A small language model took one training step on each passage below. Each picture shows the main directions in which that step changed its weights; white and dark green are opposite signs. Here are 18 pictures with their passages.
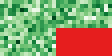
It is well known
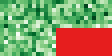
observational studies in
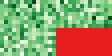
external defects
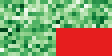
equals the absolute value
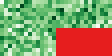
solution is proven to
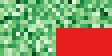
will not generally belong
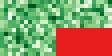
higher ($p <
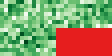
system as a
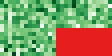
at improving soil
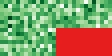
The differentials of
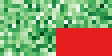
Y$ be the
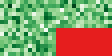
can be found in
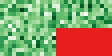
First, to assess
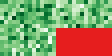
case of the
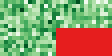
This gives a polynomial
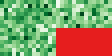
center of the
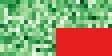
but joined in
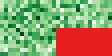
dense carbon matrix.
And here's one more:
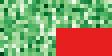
7 The use of
